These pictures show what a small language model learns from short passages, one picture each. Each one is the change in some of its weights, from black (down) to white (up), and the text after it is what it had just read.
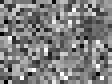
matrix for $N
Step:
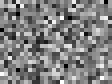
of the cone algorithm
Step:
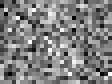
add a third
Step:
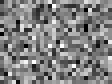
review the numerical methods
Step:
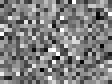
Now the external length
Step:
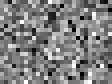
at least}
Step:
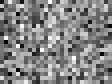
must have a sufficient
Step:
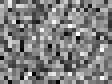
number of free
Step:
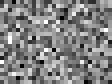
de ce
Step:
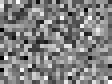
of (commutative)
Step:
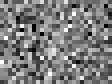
inflection point or
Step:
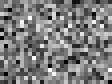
are no experimental
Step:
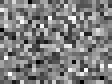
of Weil numbers
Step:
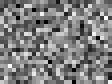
by phase-field
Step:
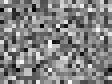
y$, respectively.
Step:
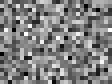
in the main
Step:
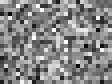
a nominal
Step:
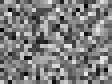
of the square for
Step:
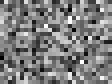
near field of a
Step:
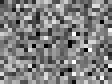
to be robust.
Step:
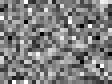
verification by allowing us
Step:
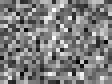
the angle of
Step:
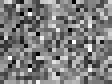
longitudinal proper
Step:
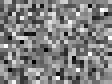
previous sections demonstrates
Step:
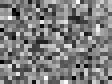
of $E$
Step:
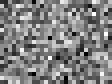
relation applies in this
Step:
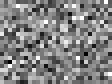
these spaces. These
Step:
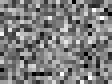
these perturbations,
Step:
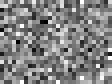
holds reasonably well
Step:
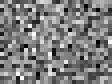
in which the production
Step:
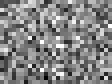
\hfill \remark
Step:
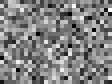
holds. In
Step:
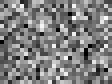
the correlator.
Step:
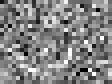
that one has to
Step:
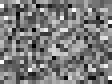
diagonal modulo Hamiltonian
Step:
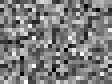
in curved
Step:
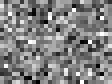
box has an area
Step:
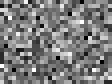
subgraph with
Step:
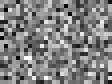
are not diffeomorphic
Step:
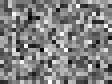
evaluate the error).}
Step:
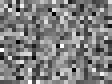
formulate sufficient conditions
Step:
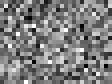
with $\lambda >
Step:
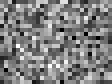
any vector in a
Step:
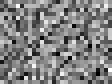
and so the set
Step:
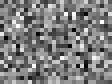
defined on structures such
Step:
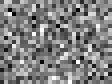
Examples for linear
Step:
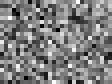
while $E$
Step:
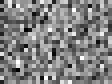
key steps in the
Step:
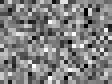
asymmetry. If
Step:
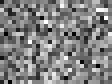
that ${\Bbb
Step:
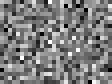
high, say
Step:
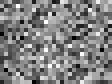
associated to a
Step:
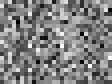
computing statistical dimension
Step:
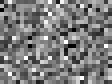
were collected with
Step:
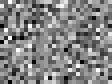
immediately realised that
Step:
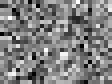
graph $G$
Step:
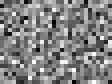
the geometry and the
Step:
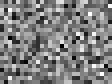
for example, we
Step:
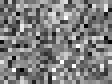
this variable, we
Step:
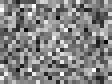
the momentum equation
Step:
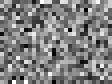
determined by the number
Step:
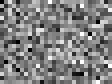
R$ can be
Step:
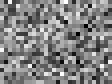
there is a decomposition
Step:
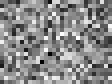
1 \brace k
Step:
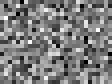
written in terms of
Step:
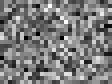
of Probability
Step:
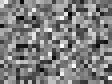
polynomials over the
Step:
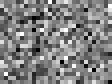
group elements assigned to
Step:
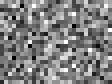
standard magnitudes and
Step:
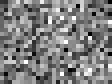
opens a new
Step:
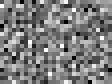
probability measure, in
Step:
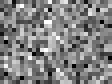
take a subalgebra
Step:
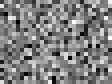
using the set of
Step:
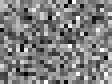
Calculation of
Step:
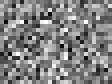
the same for every
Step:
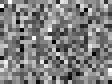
would be replaced by
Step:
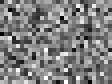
for $d =
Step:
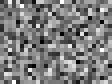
surveys of the nuclei
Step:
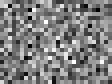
the argument in the
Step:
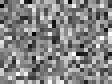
0$. By the
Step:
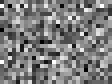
merit of the
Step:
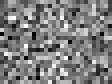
the dessin
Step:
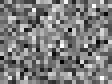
at the process of
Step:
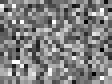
to which information can
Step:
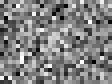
a conjecture similar to
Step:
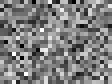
containing a smooth curve
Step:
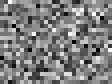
of bolometric
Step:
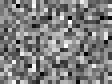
this analytic formulation is
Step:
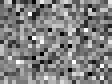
variants. We
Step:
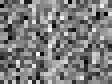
as the sample size
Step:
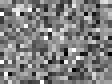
highlights certain properties
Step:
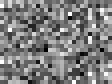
cohomology theory underlying
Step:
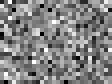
Theorem 1.1
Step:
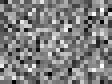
the information on the
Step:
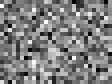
functors between the categories
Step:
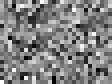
domain for the lattice
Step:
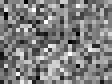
a few percent
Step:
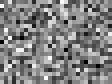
utilised in the
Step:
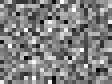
Laplacian with the
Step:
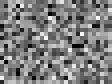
proposition are easily verified
